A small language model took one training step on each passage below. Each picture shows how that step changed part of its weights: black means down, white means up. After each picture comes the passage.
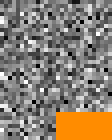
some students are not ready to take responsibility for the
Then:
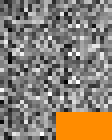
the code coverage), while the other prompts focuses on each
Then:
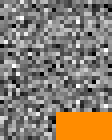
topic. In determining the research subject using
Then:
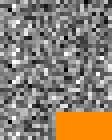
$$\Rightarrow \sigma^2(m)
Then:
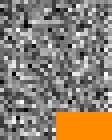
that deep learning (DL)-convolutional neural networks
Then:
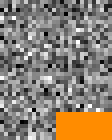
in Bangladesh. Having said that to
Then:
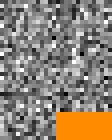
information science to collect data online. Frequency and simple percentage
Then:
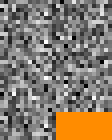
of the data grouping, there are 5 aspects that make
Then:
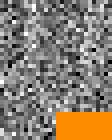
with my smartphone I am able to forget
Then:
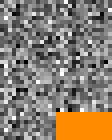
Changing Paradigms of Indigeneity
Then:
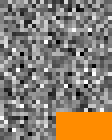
conditioned, first of all by their high food value because
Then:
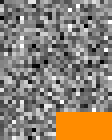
mainstream development practitioners and exponents of modernisation
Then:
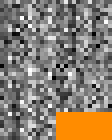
³⁰ Ursula Lamb,
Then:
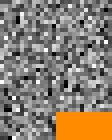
rotation limit as $S \rightarrow 0$ in which
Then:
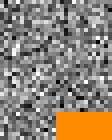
factor of $\approx 3$ when compared with the values of
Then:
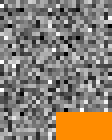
supported by multicriteria decision support systems. -
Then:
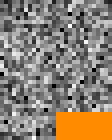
the possible solutions when the similar conditions of nature are imposed
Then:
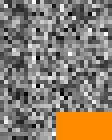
with evidence from Wikipedia, and do not
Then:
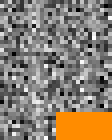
less substance abuse, seek for treatment or good
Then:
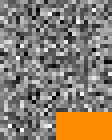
field $(d_x,d_z)$ for a
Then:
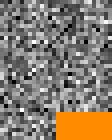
had not become an issue for the organisation because it may
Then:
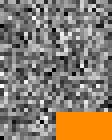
the damage to the fibre-resin bond.
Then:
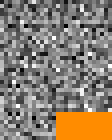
investigate the performance of banana cv.
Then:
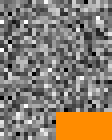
2021) In figure 2, shown above, one can compare
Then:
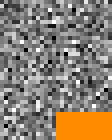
worth noting that the distance-based weights are independently calculated
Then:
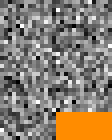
higher nucleation rates were inferred for lower SI which
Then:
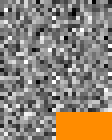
them. B value (slope) is
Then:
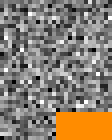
like UWI right? You have the regional
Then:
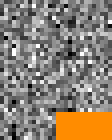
added for each component with a calibrated balance
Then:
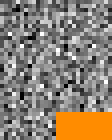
are voltage biased. This supercurrent branch, which we
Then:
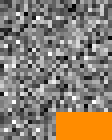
and leverage the intrinsic structure of human languages.
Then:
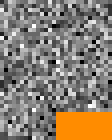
used to characterize the linear piezoelectric effect of
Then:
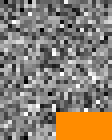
end up in a situation where more spray volume is applied
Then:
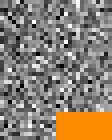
others' expectations, and normative beliefs
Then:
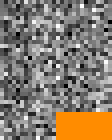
and natural gas) that emit less $CO_2$
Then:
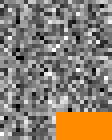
Preprint WP6*. Moscow: State University
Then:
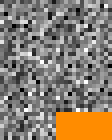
be used after all processing has been done, it should not
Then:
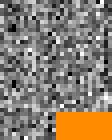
will continue to be a main motive for many
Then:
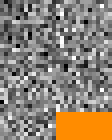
the R band magnitude distribution of the objects within circles of radius
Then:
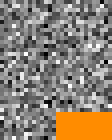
(2009). \bibitem{magnetoelectric}
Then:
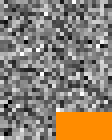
of death from cancer, and real 5-year survival
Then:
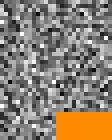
three main concepts related to cognitive development (i)
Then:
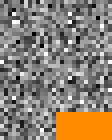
supine at 0°, supine at 30°
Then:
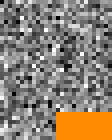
counter will not reset. %% For this sample we
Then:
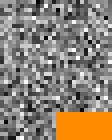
0.4$~G/ms, changing the interaction strength
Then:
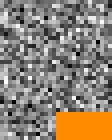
around 24\,000 queries per second.
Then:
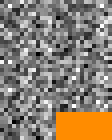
– Review & Editing Competing interests: No
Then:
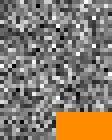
The recognition accuracy is shown in Table 3, and our
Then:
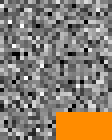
datasets generated and/or analysed during the current study have
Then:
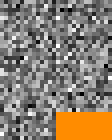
mass and stiffness matrices are obtained by
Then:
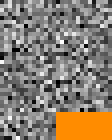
visualization, threat prioritization by severity score,
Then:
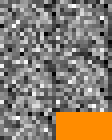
\scriptsize \begin{tabular}{lccccc}
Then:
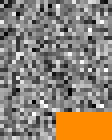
We will return to phenomenological bounds derivable from violations
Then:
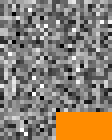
solved by elliptic functions and integrals. A
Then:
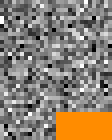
then employ back-propagation to update the parameters of
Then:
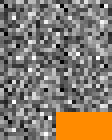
HGR techniques Complicated background, change in
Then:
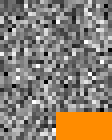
not obey the RT}. Indeed, this was already
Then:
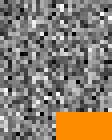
to test the significance of the effect of stakeholder capital on
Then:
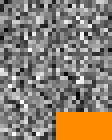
a local standard star, HD 21588
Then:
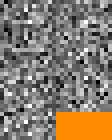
the aqueous phase was basified with 10 M
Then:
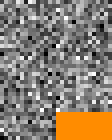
experiment. Our nanoscopic magnetic field determination is generally
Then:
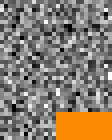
software counters play an important role in measuring the performance of
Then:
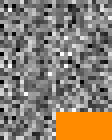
S⁴, Rachana A⁵¹Advanced
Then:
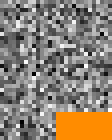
responsibility to students (Tang, Chung, and
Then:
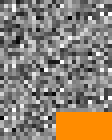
them frustrated and agitated at all times.
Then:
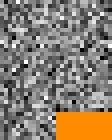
of the state to estimate sum of phase shifts
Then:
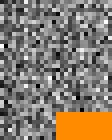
Gross Domestic Product in Nigeria, economic
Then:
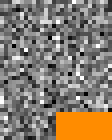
are equal in the diagonal subgroup.}:
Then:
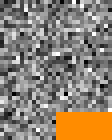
a sequence of smooth functions. As we will perform calculations on
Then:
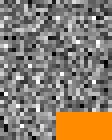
$m$ and $n$ gives the following amplitude:
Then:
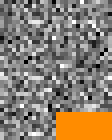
Ablation of *mDia2*, an
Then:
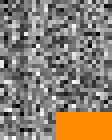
with BiCGSTAB emerging as the method to
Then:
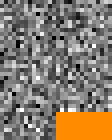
$Z$-ion interacts with the surface, namely the
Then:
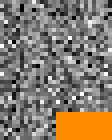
to examine the reasons behind the political handshakes
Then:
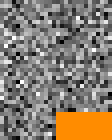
online discourse of vaccine hesitancy are
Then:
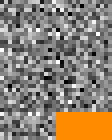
motivates meta-regressions of the form
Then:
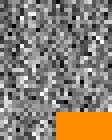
attrition process which is responsible to the decrease of the
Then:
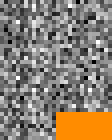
in a bucket to increase, and
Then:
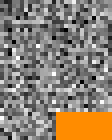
the limited overlap of states, many elements of the matrix representation
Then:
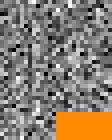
hole and discuss the corresponding bound on diffusion constant
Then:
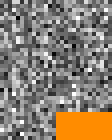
has the same symmetry as the columnar VBS phase of
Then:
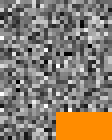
shown that the effects of decoherence can be reduced by applying
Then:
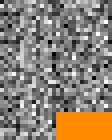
insights into the financial conditions required to support sustainable power sector
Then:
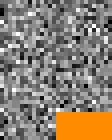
dormancy. In S1 Text, Sec.
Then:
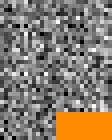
always) female victim (Campbell &
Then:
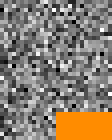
their efforts. Azad *et al.*
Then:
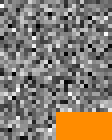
audio queries can be projected into the same shared
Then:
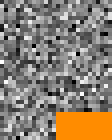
negatives similarly dilute our estimate of the
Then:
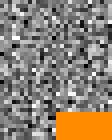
deduce that for high enough values of the signal velocity the
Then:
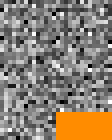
b(t, x)$ but replacing the drift coefficient
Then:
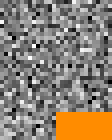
Figure 2 shows $Z/N$-ratios of
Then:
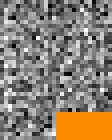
Alliance for its 1.0 release. Main
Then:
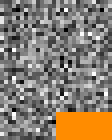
are void because $\omega<0$ is only allowed
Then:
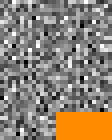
country's population. From the study it has been realized that
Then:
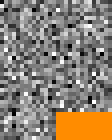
suggesting a pathway toward hadronization. Our results are
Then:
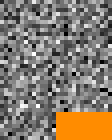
comparing Monte Carlo to other filter algorithm such as Kalman
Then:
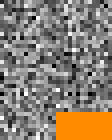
trigger area consisting of a fully revised configuration of
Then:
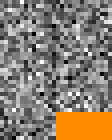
They used Boruta's feature selection algorithm on a
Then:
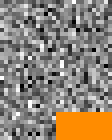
wave number of the density variation $q^{\prime}\sim
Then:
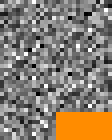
differentiation, despite its importance for the morphological characteristics of
